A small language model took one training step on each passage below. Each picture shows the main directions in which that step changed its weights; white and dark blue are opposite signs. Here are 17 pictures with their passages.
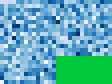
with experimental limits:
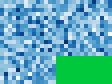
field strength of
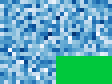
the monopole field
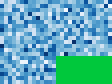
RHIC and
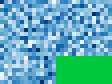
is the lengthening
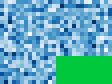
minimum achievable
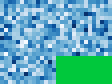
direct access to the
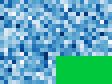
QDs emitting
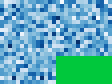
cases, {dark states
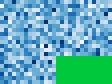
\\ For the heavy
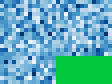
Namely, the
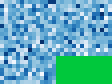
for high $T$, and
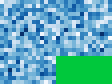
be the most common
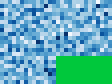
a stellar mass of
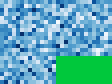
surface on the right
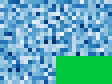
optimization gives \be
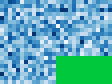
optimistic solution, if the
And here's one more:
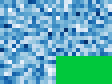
powerful method which
